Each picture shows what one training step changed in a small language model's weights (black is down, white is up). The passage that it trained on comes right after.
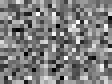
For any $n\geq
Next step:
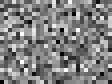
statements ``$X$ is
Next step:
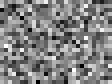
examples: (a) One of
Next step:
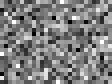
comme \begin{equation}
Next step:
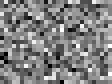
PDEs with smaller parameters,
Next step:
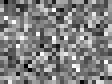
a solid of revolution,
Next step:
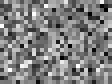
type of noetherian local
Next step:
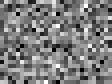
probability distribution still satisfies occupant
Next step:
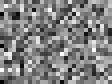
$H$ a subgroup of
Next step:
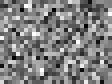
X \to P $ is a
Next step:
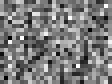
every $x \in X$.
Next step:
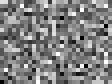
are the connected normal almost simple algebraic
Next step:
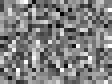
a bicentric tree with
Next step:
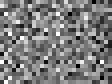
first, we replace the curve
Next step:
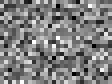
second term on RHS of
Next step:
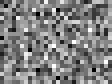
sub-matrices associated with the level
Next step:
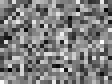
$f$ be an analytic function
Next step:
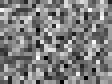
a braided surface (with
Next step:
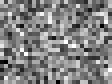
\mn 3) We say
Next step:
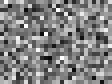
Such a function can always be constructed
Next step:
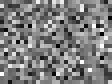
this notation: for example, we
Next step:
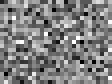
of course to satisfy $ 0 <
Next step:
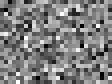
be simplified as follows. Define
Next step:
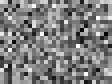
is consecutive, the chain
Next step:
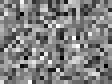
$b$ and may also use
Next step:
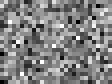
given by \begin{equation*}
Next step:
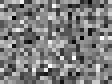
The classical choice to model environmental
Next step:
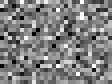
important %for applications in physics
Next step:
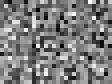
in-sample objective above the
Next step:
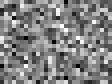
shall call elements with strictly positive
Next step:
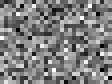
$\NN$-grading of
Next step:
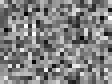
= \begin{pmatrix} 1
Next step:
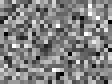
$t \in I$. Let
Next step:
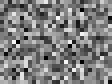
convergence, stable limit theorem,
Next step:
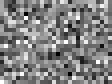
where $S$ is a compact
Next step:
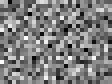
of the same color. See
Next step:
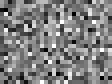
be a group with the identity element
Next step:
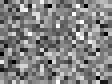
\end{rem} To
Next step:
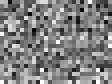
of the action. Note that each
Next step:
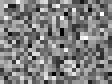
In Section 3, the core
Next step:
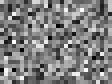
the reversibility of
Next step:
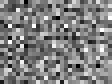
true, for every ${x
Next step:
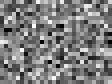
even for any $s\neq
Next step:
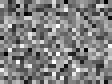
that $n_s \geq
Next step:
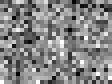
The author wants to thank
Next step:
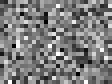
following is a standard definiton
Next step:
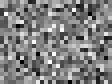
statement. \end{proof}
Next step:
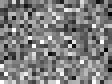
{\em strong convexity} for
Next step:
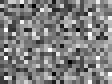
on Statistics and Applied
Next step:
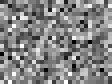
is an effective preprocessing algorithm
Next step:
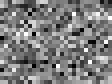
Solution to problem 6497
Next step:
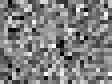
starts with an assumption that
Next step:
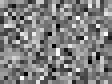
, \end{equation} as
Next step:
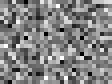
copy of a scheme in the
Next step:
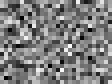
found from fine regular star
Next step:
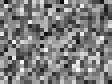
\text{ for $ n $
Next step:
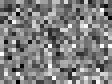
an accumulation point of eigenvalues.
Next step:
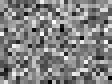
to a decomposition of the loop
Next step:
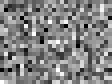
et si $\cal F$
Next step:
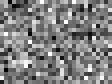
and Quantum Dynamical
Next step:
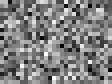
of $F(\Gamma)$ such
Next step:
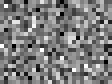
in Section~\ref{ab}
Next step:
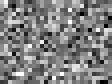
provided that the corresponding Volterra
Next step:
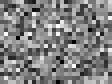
far less than those of the
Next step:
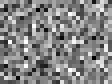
non-vanishing holomorphic function
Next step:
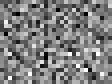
three-polytopes. In these
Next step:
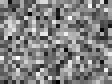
of wavelet coefficients only at the
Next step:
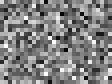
$\xi(\omega)$ is defined
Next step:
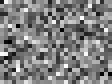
$\theta=0$) is different
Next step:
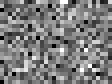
multiplying the mass matrix by
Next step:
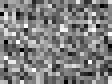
bibliography for further
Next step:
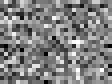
Natural Science Foundation of China
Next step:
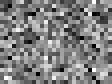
The prototype of these results
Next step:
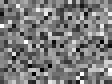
{\em Given any ALC
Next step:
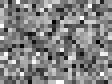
$\sanu$ is the
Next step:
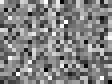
is \textit{the inverse of
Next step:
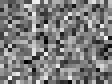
the results in the next section.
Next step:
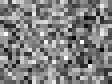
is rank-deficient if
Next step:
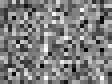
{\bf \it Part
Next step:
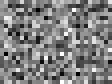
2 shows that the fluid state is
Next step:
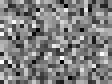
First, we analyze a regime in
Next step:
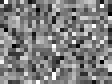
joint probability distributions in the product space
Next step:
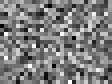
a density increment argument as in
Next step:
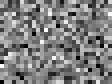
can change variables on $\Gamma$
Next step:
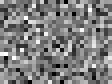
$\mathbf{H}$ with a
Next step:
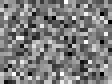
1)$ , one on top of
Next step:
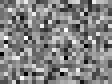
Visual aspects concerning the
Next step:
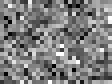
De Loera and Onn
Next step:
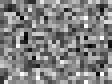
property} (H)) if there
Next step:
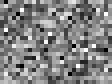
\smallskip \noindent The transformations
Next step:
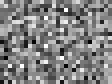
if $T(a\otimes
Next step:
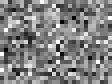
for the trigonometric
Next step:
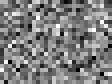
the first type of zeros, we
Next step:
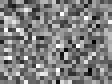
meshes generated in the adaptive
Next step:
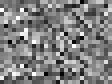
problem, Wave equation,
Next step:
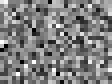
then $(Y^i,
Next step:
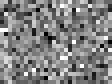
has promoted an extension of
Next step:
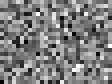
For simplicity, we just show that
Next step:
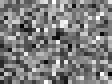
term it would be easy to solve
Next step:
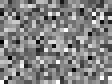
will call the geodesics
